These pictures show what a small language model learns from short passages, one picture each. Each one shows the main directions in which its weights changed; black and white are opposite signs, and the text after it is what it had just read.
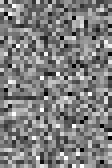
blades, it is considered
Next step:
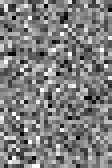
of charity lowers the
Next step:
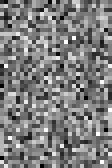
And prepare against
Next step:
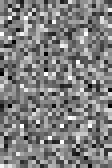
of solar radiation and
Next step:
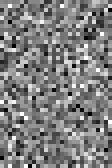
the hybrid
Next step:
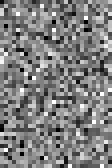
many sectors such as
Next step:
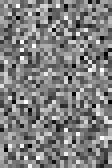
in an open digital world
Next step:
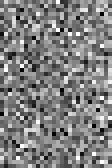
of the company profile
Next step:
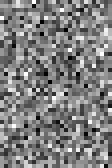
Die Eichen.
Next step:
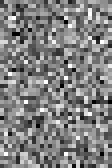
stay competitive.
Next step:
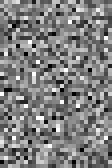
Lyramycin was
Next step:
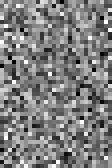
students to engage critically with
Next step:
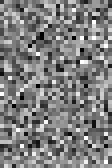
community. The following suggestions
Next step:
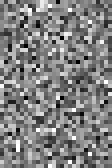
of 18 months
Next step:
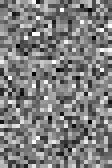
emotion, he would
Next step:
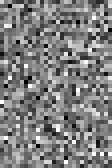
the government employees.
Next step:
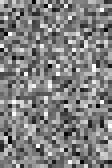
its risk factors, there is
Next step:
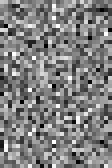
is an urgent need
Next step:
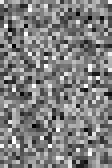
issue of participants reporting
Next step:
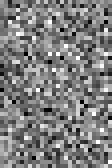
in any gauge
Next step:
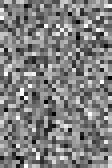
evaluates the computational performance of
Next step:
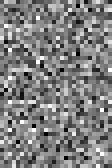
been shown⁸ that with
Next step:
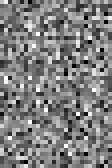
varieties will be made available
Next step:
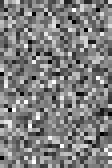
E Maths-Natural
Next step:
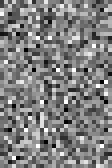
not be achieving their goal
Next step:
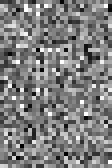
words of the blind man
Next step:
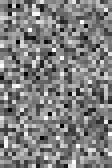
recovery room, and
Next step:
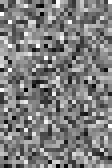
Q., Jiang,
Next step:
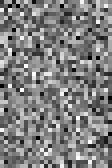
the companies identified in
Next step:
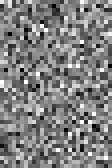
Disagree B.
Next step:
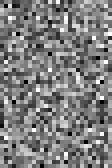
implying that anyone has
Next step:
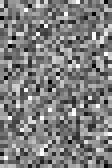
substitutions) were
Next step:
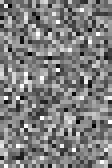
A Cancer Journal for
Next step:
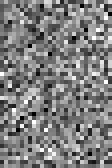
problem. To achieve the
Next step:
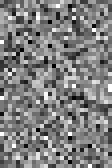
With a similar intent,
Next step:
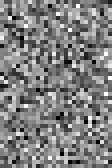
the TMA systems in
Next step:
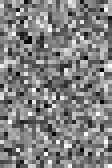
possible issues arising from
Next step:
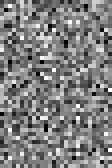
might follow. And I
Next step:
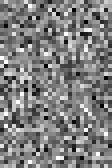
environment. The amount of
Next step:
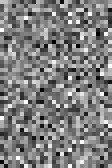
G, Jag Tap
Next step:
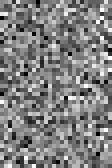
acceptable levels [18].
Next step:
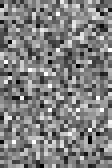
work and family, and their
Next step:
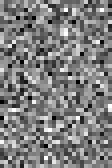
and after the experiment was
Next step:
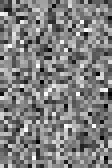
learning among research scholars
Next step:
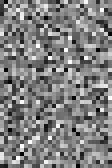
that 56% of the
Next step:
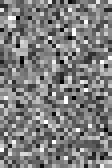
rich subjects, such as
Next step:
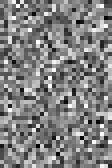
income, being safe from
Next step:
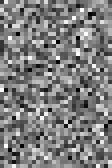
and 8. During the
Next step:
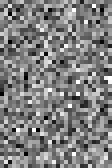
easy to read,
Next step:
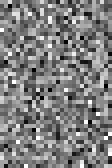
changed in 7.9%
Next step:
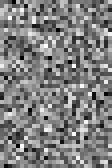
a canal with the help of
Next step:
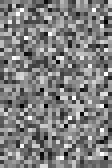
greatly contributed to
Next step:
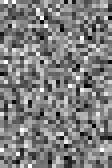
story creates a major
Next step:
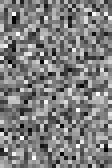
An upper limit on
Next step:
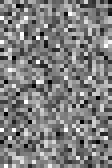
[10]. Among the
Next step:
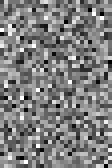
units can be provided for
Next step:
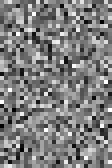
After the discovery of
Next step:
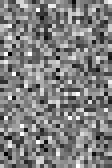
of Bacteriology*,
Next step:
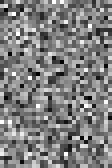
smaller step-down is
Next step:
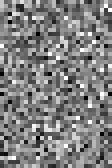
and kidney are
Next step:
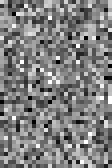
in Huangshan,
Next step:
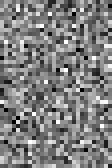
the gods. He
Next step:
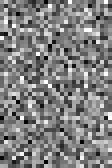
probability distribution of the
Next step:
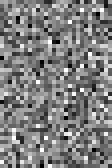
a model compound. There are
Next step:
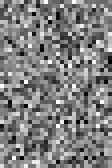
Lemont) 3 MR
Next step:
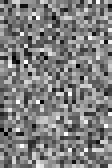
services** Work Package
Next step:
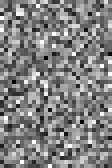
of phases terminal
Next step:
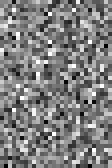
cans. The cans were
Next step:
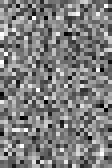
the beginning,
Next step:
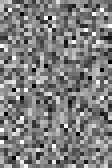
a critical component of the
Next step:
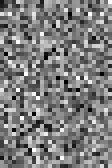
of the two insect species but
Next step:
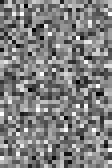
set of indicators leading to
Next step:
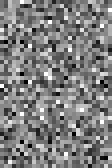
cut into time that can be
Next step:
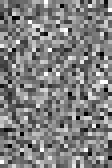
key-enabling technologies
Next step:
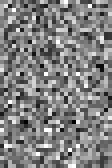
more than 20 years and were
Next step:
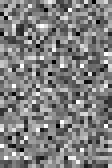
CONDITION FOR
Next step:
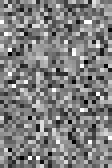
time and then two, then all
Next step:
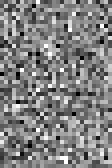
phase thermolysis
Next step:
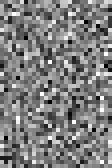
Hysteresis and energy
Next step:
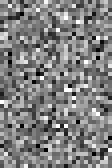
a general sensor for detection
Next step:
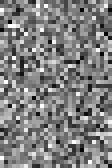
the relations of all mankind
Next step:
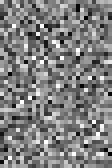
two days' special
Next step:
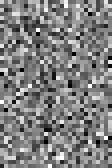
(1), the first term
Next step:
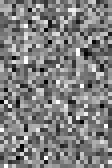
C are situated on the
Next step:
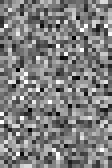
membranes in a
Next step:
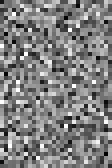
reached maximum at
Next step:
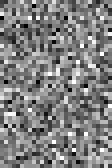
external and an inner
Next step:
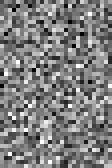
feature of Theorem 2 is
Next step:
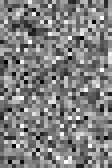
of Medical Sciences,
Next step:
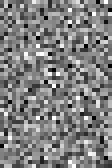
available P, and 0.20
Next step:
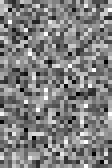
The Experts conclude
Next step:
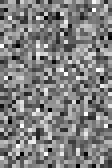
which weigh as much as
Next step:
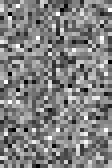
the blood vessels
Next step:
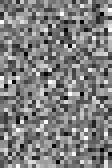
Methods. The
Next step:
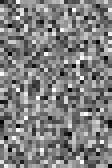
the process becomes negative
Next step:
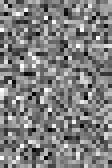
attendees completed the
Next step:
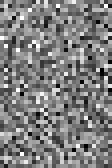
a. p. projection
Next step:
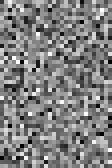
terms of the substitution
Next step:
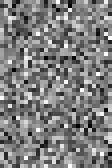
prednisone (1
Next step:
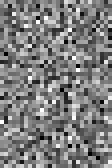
inhomogeneity of
